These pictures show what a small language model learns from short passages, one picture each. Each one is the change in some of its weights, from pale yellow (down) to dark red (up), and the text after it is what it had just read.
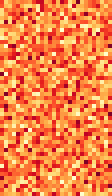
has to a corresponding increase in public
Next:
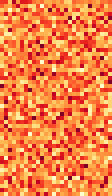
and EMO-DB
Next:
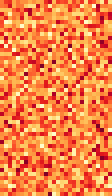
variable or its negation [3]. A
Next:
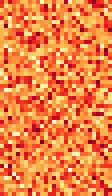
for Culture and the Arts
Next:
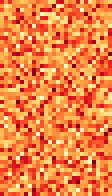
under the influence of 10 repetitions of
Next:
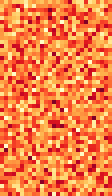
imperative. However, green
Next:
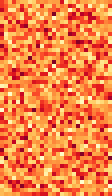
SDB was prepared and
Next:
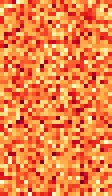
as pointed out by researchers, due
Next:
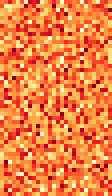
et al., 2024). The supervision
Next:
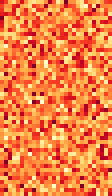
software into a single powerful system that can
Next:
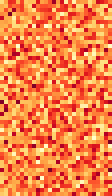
a notification feature that, among other
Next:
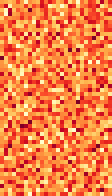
turdagi axborot
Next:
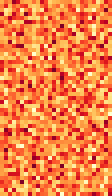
name starting with an 'a',
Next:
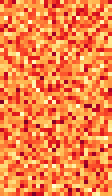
the effects of cold water stress on the
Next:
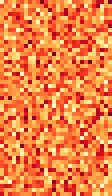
efficiency, which extends the work of
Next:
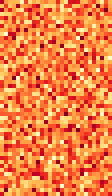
a flipped classroom model
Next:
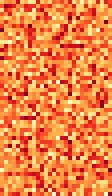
X$ such that the product of the
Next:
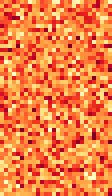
AS, Sabry AA,
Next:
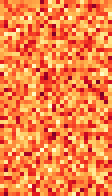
academic achievement of senior secondary school
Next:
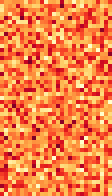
*Z. anorg. Chem.*,
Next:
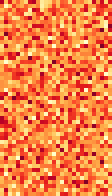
CCC, apart from some cases
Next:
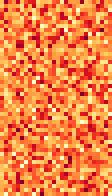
designation "The Lady with the
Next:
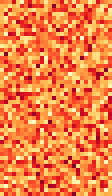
parts of underlying datasets will be
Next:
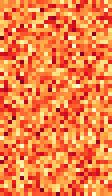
not ask questions because they are
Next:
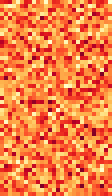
treatment were analysed. **Results:**
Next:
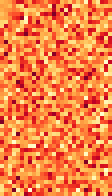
temperatures. These reductions in turn
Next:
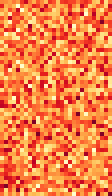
acquisition of filament [55]
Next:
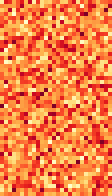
for other technologies Tube materials can be used
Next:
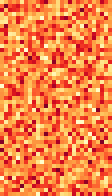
signifies that strategic autonomy
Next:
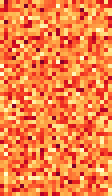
namely gray 11 cars, white
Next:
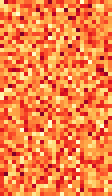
and treatment outcomes (Rolvien et
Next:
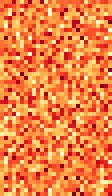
equations (model) for both
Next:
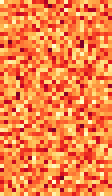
political demands of organized popular
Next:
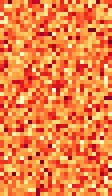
“Every civilization has its
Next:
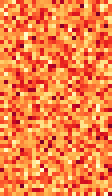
roads of the State. -
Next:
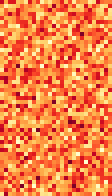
the challenges currently being faced by the
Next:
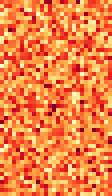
and has been able to successfully adopt
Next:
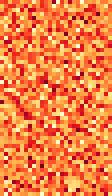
older than 60 and younger
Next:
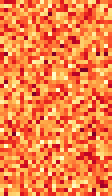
of the material, P is the
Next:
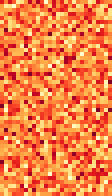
an important role in the operation of a
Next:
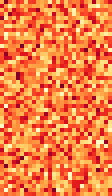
universal kernels are structurally
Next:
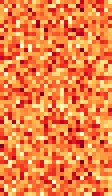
by L. Mattei and
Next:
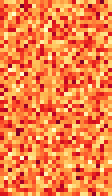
barriers that still exist when new tools are
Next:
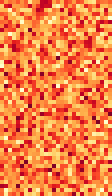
Army Research Laboratory under
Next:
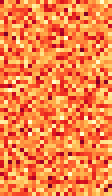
to the 5 V dc power supply from
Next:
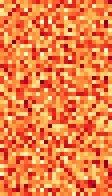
but to also tailor training opportunities for
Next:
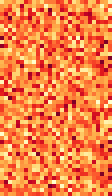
2.3. Performance methods The
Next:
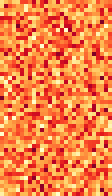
bleeding in women with
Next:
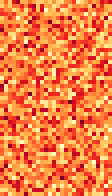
By comparing the results in the wrap
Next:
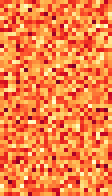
most commonly occurs in the children from
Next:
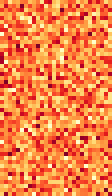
understand that use of cow dung and cow
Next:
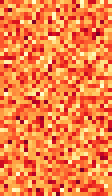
of food related idioms in
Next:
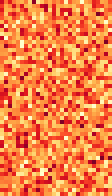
calculated for each temperature range match closely
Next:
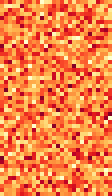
in figure 13. year Uncertainty
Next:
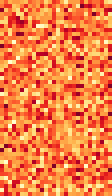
ethambutol (Table 2). Table
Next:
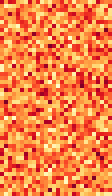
the recording or definition of
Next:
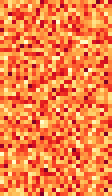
Food allergies are associated with reduced
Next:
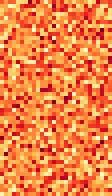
several key steps. The farmer or
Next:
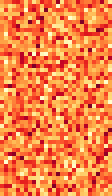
malicious nodes are the critical factors
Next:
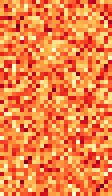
on colleges and universities to
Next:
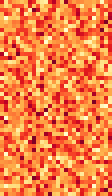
responsible for establishing, developing,
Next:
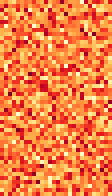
over Voglibose.
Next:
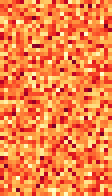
celebrity is very
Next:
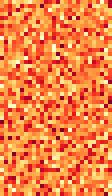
The MIRC-X and
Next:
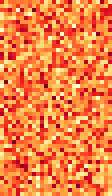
and A.P.; investigation,
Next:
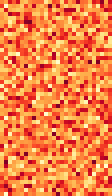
the high percentage of sand fractions
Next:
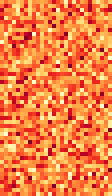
Bouchereau E,
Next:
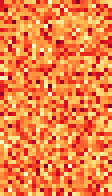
the hue histogram to reduce the
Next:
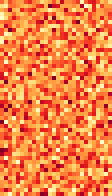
and ambient environmental sources (Arnot
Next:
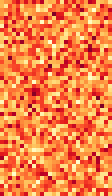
the po- tential for other features to
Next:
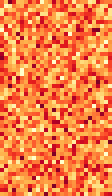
and the balance of personalization remains
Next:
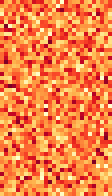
of the catalase present in the
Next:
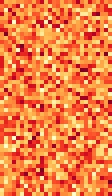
Fostering predictive geochemical
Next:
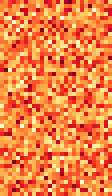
Figure 6. Texture profile analysis
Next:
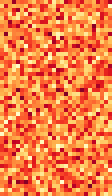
actions. Table 5 Refinement of
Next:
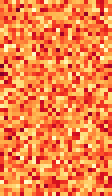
material, (remember that you are
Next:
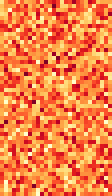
suicide (John et
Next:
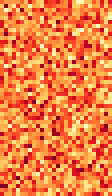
Based on the study's conclusions,
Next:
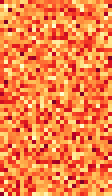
them, and other parameters of deep compaction
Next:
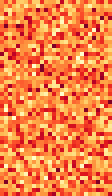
repository contains a default
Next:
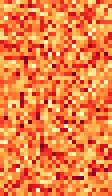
user query. In web content mining,
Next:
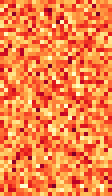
can be generally larger than that of
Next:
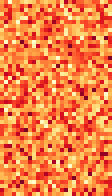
Least Squares family of algorithms aim
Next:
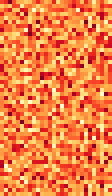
*International Journal of Recent
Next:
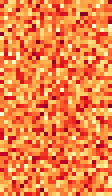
attending the OPD and
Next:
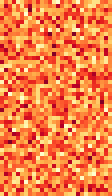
cancellation. Conclusion and
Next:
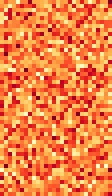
classification studies. Table 3 displays the performance
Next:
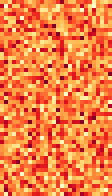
Increased Blood
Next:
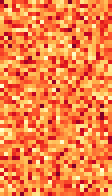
hybrid objects, basically,
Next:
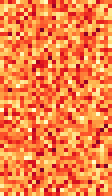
practices of working women within the spaces of
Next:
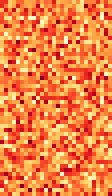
Credit Risk Awareness
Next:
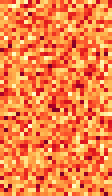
method. The study has been performed for three
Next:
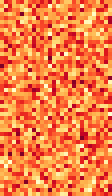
ambitious new target to reduce
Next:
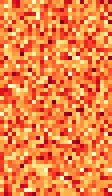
format (or these formats)?
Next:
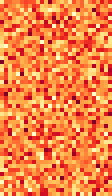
set and thus all parameters and the model
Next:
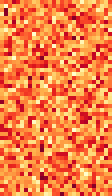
induce allergological changes, in
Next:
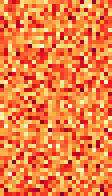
This case report describes the lesions
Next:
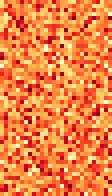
The *Sarajevo
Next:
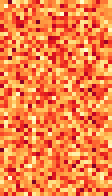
in the engagement with followers. When
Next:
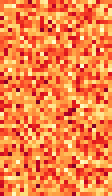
aggregate disruption has several
